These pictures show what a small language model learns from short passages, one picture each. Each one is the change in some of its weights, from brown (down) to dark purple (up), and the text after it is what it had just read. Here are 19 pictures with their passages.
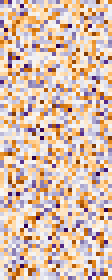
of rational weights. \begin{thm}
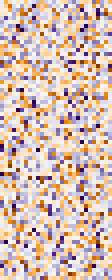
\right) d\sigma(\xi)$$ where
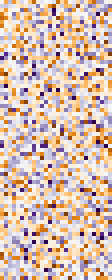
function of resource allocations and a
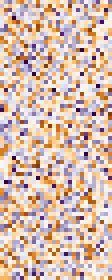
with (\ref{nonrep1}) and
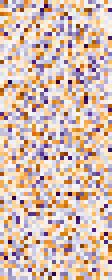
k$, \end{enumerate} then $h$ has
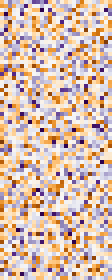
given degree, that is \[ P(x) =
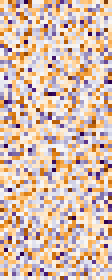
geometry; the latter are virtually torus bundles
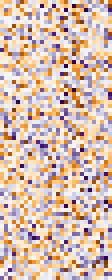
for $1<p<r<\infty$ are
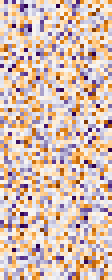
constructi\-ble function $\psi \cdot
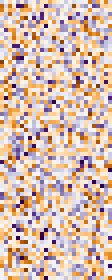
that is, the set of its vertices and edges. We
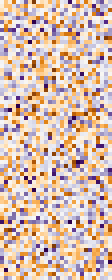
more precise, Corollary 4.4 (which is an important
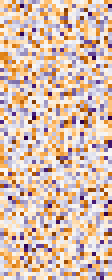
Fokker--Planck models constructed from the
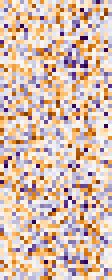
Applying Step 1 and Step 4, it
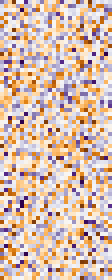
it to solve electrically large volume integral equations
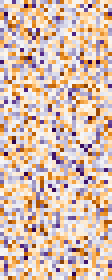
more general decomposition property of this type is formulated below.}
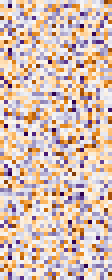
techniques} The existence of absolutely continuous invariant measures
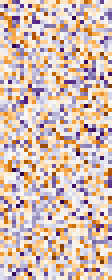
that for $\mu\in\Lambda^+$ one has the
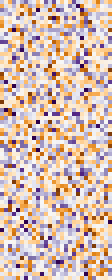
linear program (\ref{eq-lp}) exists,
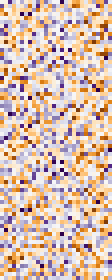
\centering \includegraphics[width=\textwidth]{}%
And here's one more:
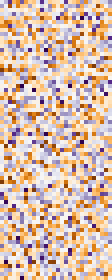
the category of bundles over $E$. \er
